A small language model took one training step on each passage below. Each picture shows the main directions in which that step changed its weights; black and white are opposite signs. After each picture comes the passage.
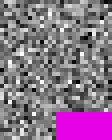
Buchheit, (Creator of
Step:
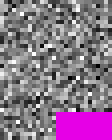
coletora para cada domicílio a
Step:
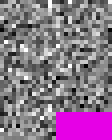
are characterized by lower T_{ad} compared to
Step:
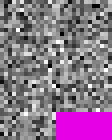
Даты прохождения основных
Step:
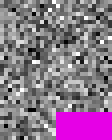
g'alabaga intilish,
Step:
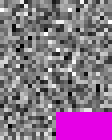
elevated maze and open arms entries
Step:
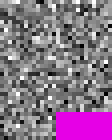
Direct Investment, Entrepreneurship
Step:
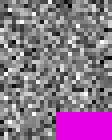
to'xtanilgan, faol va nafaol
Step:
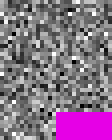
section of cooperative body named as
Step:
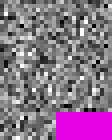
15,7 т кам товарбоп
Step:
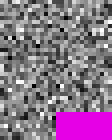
PET (recipiente de alimentação)
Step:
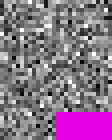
integral expressions for the mean translational and rotational
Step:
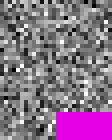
ideal two level system, indicates that the resonance linewidth
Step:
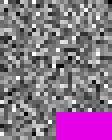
бошлаб пиллачилик
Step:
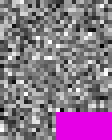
Ook hier kan worden betoogd
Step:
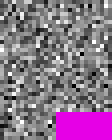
invariant operator that gives rise to this
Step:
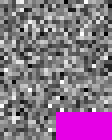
drying. • **Dry matter content**
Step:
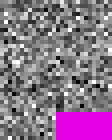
environment will be provided access. The data will be made
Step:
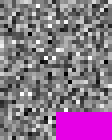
the prosecutor's office.
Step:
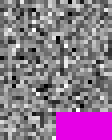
dado que el plano $P$ se
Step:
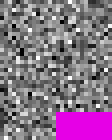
reported that the mean CMT was 273
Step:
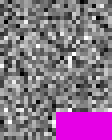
the certificate function must satisfy into the empirical
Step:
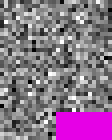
quick so that chemotherapy could be
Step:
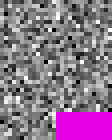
we expect our proposed approach could be the key to effectively
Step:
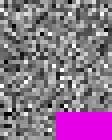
macroeconomically consequential. Foreign direct
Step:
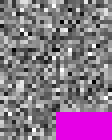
involvement in cross-cutting activities and recommendations for
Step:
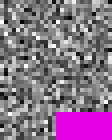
з проблемою оновлення основних
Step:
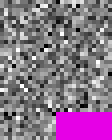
the litera- ture in Table II. Figure
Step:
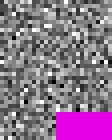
available in terms of computers. However, few
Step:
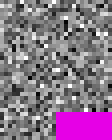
\includegraphics[width=1\linewidth]{} %
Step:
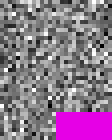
its case marking, as indicated by increased neural
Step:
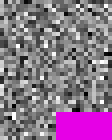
flat move, and the two colors of
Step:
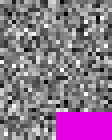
evolution equations play a key role in several,
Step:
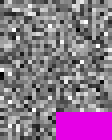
as well as the assessment of their economic effect. There
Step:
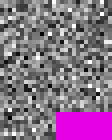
fiel, ela tem um público ativo que
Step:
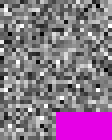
O'zbekiston uchun mahalliy platformalar ishlab
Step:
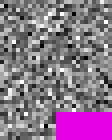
va milliy mehnat bozorini
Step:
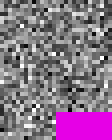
indirectly proofs that the transition is
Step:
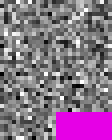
parfyumeriya mahsulotlarining
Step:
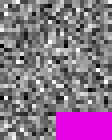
yoshlar siyosatining asosiy
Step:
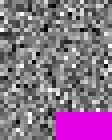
type of publication it is (e.g.
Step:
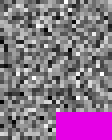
pretensão de elegância, prezando
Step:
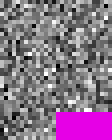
фантаста. Произведения
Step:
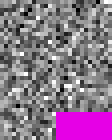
was fitted within the model to account for strain
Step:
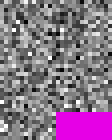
споров[6]. Подобный
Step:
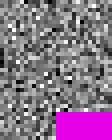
a thermoelectric perspective because of the
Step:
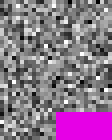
and tools for RDM to comply with the
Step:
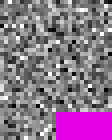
zamanda hem çok sevilen
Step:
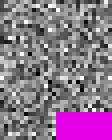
and are comparable to the statistical uncertainties. The
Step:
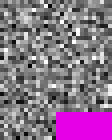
length (or equivalently increasing the storage time),
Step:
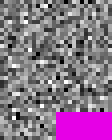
on the Old Member States suggest that
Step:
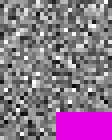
США припустилися
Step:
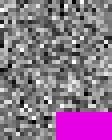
«mehnat kunlari» ham
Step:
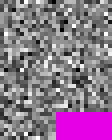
Рис. 1. Отличие
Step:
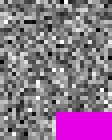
dominated society. The paper has studied various dimensions of
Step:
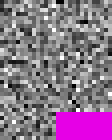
and researchers to conduct extensive research into the
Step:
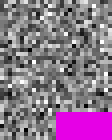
on the ejecta mass and velocity,
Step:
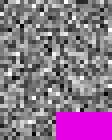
humane ways of resettlement and
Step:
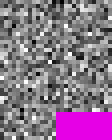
about theory X and Y and Z of Ouchi
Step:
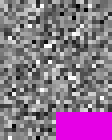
materiais. Segundo Rodrigues e
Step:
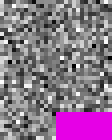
order SP resonance ($f_{pl0}$) is
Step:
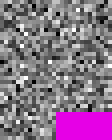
24] Bul qatarlar simvollar
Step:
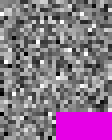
are chaotic and the second, negative,
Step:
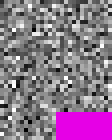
not only on the teaching of foreign languages, but also
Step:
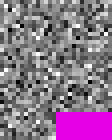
pelo Fomento e Bolsa Concedidos
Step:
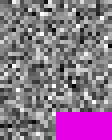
*Tetrax tetrax*),
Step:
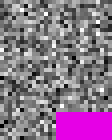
data up to May 2020, according to the list
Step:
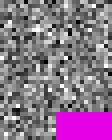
MHD (ii) the strongly anisotropic
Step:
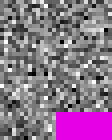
right (not the obligation) to receive
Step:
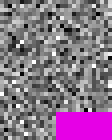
the Coordinator. - Project
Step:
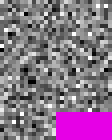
ценности Адаптивное
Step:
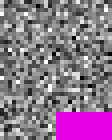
reaction in nuclei which is governed by three
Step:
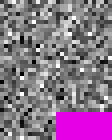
faoliyatini rag'batlantirish
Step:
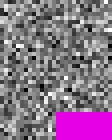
qismi 30 mm yeyilganda,
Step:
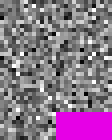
the statistical, mathematical, and computational techniques to
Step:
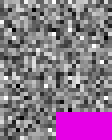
standard DSSS system and features of its signals.
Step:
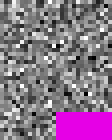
Известия Академии
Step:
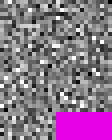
mission \citep{Borucki2010}
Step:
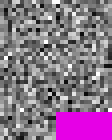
Uzbekistan. This is the result of the actions
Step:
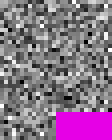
N. Burstyn, A. E.
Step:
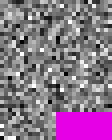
idiomas (principalmente en
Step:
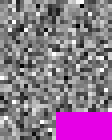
è questione di grazia* Per
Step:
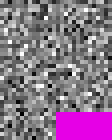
tuproq – iqlim sharoiti
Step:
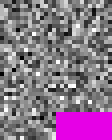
to the actual values of 1 and 0.132
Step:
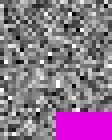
языка в вузах. Ключевые
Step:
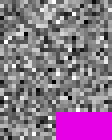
bilish, strategik fikrlash va
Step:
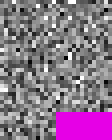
we first consider the volume of a sphere of
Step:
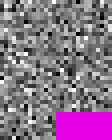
can be defined generally as \begin{equation} \
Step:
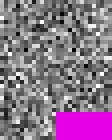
appears to vary unevenly by gender, as
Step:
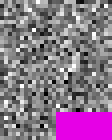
предметом дослідження таких
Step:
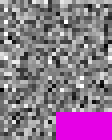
constants were influenced by these interactions and showed a
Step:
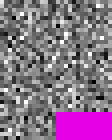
pesquisas recentes do ciclo de vida na
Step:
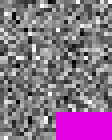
been calculated throughout the NF reconstruction domain, as
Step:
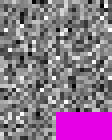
count (20–40 Ne), twist
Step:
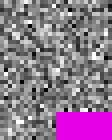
damage to performance. and infrastructure service life. Therefore
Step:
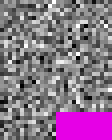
Boltzmann equation. We consider an approximation:
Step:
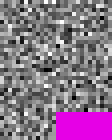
were entered into the limestone mass through
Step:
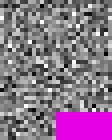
thermal-hydraulic calculations,
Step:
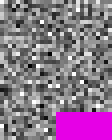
of the stars of the outer population migrate to
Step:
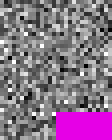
lip resonant frequency, blowing pressure and
